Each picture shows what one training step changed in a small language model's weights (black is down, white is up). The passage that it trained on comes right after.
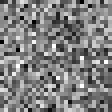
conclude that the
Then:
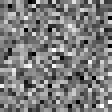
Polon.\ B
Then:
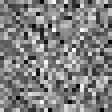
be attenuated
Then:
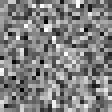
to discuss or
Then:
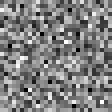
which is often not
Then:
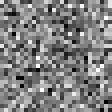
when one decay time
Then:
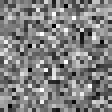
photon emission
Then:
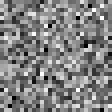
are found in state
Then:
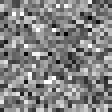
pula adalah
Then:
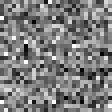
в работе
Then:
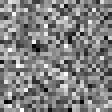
other soft part
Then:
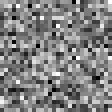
identities, as well
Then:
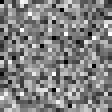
the platinum
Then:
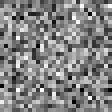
by the active
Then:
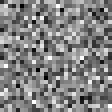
is based on
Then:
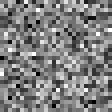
en compte,
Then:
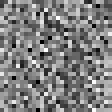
outputs for
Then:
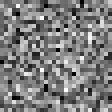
vector takes
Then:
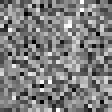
de energia;
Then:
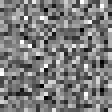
sua suprema
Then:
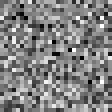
star is located
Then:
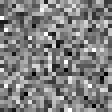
доступ до
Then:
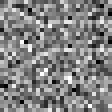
nada ha
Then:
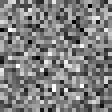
prises par les
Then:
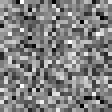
as the counts
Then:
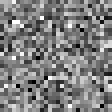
Sgr A*
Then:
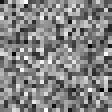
the reference
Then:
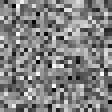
with the following
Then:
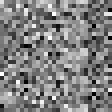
determinant) of
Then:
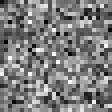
o juiz,
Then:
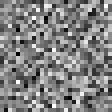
energy incident on
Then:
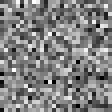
injected in a
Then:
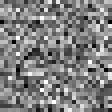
factorization of each
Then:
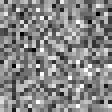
defined by the
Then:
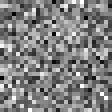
possibility of the
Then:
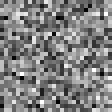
aspects of
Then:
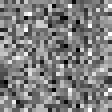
the strongest
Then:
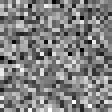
gestion de
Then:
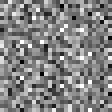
sens de la
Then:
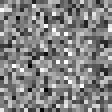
j$ is the set
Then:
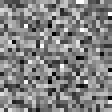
radio data processing
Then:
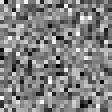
of $i$-th
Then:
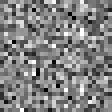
predict the
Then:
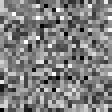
amplitudes of
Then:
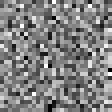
DM effects.
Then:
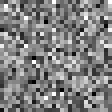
In this paper
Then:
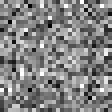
the motion equations
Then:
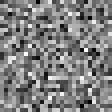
Mas quem
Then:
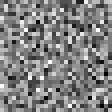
an example in
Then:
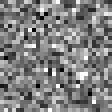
\over v_0
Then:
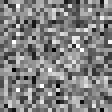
temperature and $H
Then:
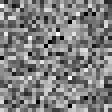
close to a
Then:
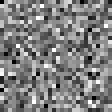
to the ML.
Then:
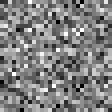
dengan hasil,
